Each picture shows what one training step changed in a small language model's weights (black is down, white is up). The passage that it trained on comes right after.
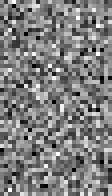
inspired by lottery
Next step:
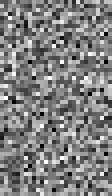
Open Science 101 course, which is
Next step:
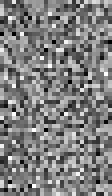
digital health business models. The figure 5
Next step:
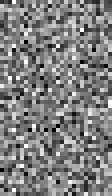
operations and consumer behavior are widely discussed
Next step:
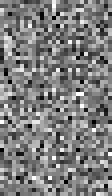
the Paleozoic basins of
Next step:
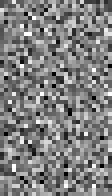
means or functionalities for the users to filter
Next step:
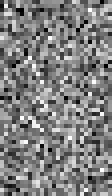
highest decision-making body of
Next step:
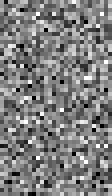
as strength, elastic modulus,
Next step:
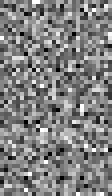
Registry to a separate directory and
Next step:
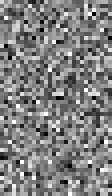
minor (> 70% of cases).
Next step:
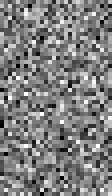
especially in perineal sites (50%
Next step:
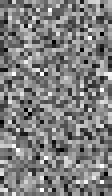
fore, such a technique could be used in
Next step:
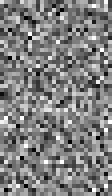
it represents the best compromise between the
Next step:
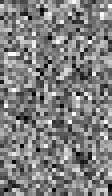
1 B) and the ImageJ
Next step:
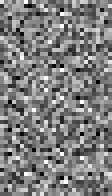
open STOP Seek diversity
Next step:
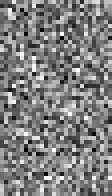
to provide a reduced gain per stage for
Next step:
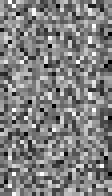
considered. The experimental results demonstrate the
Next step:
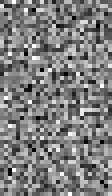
component of the waveform suffers the same
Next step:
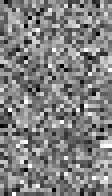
no potential conflicts of interest with respect
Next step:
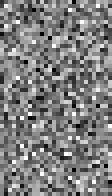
B_z & \ddots &
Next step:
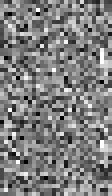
level of succession planning for the future of
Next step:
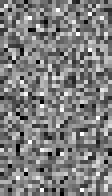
connecting Dapeng Bay in
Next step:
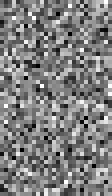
two years ago, the European Commission
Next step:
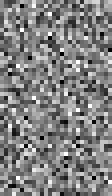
Nunaata imartaani
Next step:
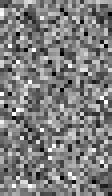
effectiveness is proved. Contextual
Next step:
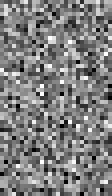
Goods Easily. Table
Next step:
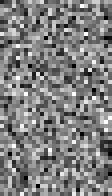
two researchers. All focus groups were recorded and
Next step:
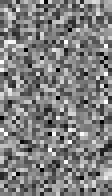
the minimum level of industry, So, the
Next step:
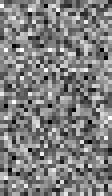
analyze the effect of different reheating
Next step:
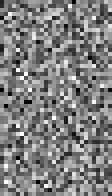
Service des recommandations
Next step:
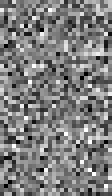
find that not only are countries setting
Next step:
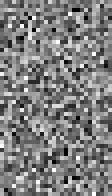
work education in the United States has
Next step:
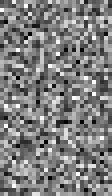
has transformed to a cancer cell and to
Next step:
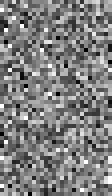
participate Not applicable. Consent
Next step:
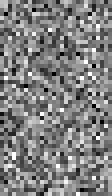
by the *Centro Reina
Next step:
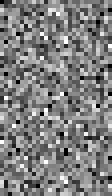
eastern Atlantic Ocean
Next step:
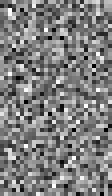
to play a vital and continually
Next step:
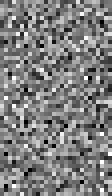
research, policy makers and society.
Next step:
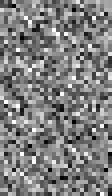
performed a systematic review based on studies
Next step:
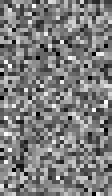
of the driving propensity identification is
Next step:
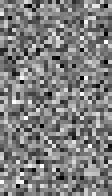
approach didn't add a significant layer of
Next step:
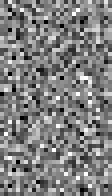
shop Indonesia is a
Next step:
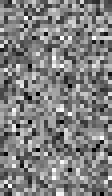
serving as a valuable tool for early
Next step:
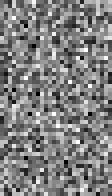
crime and other anti-social
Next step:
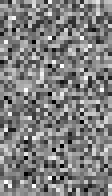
regional and local productivity,
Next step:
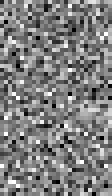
is significant at the 0.01 level
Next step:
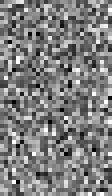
aliasing in the output signal
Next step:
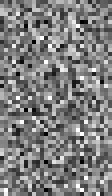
Religious History*
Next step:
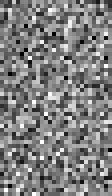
making language learning more practical and
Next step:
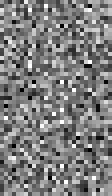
a Hebrew word, in
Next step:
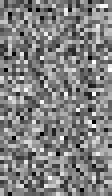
unseen data, and thus perform tasks
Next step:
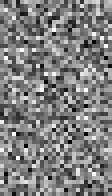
these two special parameter valuations:
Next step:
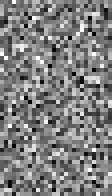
deliverables and ethics chapter in
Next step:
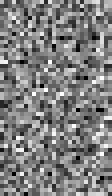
a much wider distribution in the
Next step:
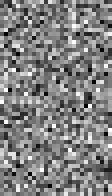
by impacting the formation of the solid
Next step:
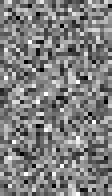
LH Faking HL Control group
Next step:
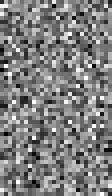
fair ways. Such a great
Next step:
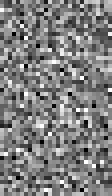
contrast, Instructor Support
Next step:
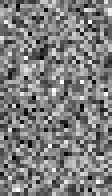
etc. Today easily accessible
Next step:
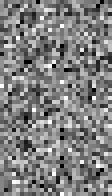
hectares and has the largest
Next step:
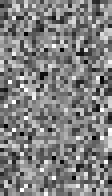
or characteristics for activities or for their results,
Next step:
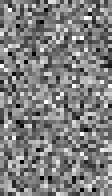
of turnover in private banks of
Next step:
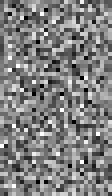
ACTION Understanding local
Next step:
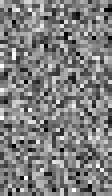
implementations. Several use cases
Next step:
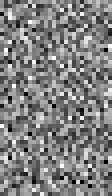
for qualitative information completing the quantitative
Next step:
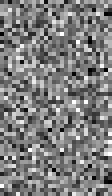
Chronometers. *Physical
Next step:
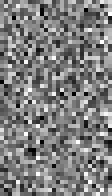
reproduction in any medium, provided the
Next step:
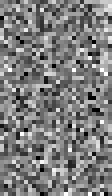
(Table 3). Analysis of variance,
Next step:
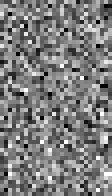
objectives of the study were to examine the
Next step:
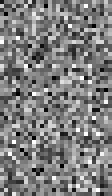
vegetation to an untreated
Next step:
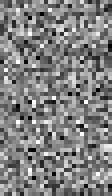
well as research support activities that may be needed
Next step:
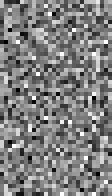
Juvenile Idiopathic
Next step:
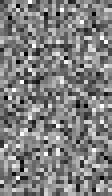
efforts are worthwhile, as human
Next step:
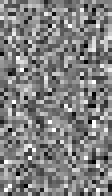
floods and overflows and
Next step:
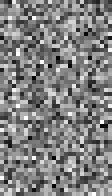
stable has been successfully removed
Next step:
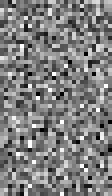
exploited than optical sensors in the
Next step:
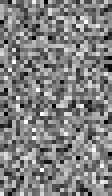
poor [5]. Indeed, the
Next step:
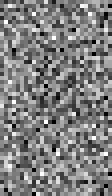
1 Multidimensional representation of
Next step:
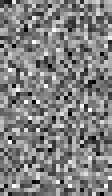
near the capital's central market and the
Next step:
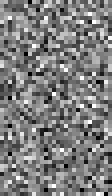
vs. Surface Strain, for
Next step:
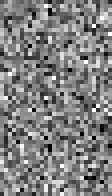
city-Iraq during duration of
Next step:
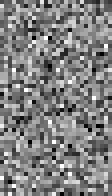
energy level of the samples was scanned
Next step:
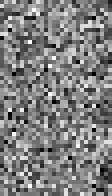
preparations of foode and beverage
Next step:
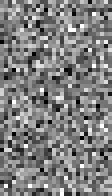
image of the magnetic sample and
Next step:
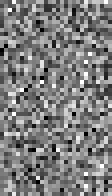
on 10-fold cross validation tests on
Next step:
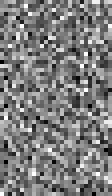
have not shown significant improvement especially in the
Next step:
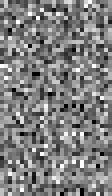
losing too much time for
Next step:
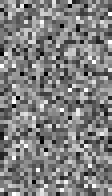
and Pinho [15] or
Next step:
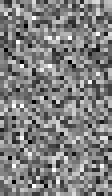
This sampling process allows the researcher to
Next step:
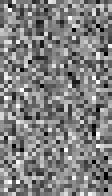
of logical AND with logical OR
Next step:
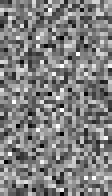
rehabilitation, and legal aid
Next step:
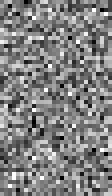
- Spot transmission for moving
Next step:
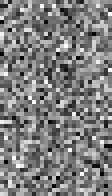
web application is Google
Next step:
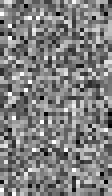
today. Therefore, it was
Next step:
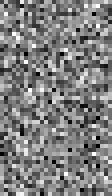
These conflicts can arise in both
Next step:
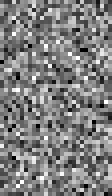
such as energy consumption, fuel consumption
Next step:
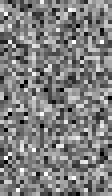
W'N'R - quality),
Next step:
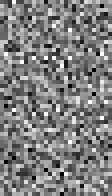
international stability and increase the foreign economic activity of
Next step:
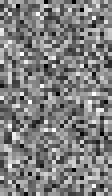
dorsiflexor muscle groups
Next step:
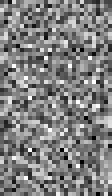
decreased between 2018 and 2022 by an amount
